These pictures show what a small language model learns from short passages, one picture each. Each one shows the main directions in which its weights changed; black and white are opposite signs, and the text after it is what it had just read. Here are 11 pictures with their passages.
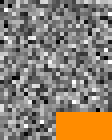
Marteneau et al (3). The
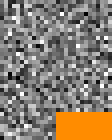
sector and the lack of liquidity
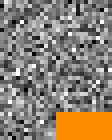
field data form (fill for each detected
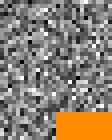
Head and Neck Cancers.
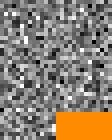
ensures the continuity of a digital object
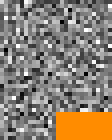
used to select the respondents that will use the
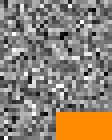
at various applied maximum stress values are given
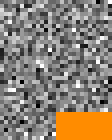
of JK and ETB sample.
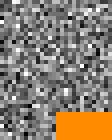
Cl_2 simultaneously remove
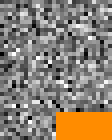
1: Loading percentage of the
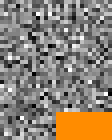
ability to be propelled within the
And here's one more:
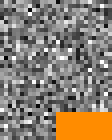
the Institutional Research Ethics
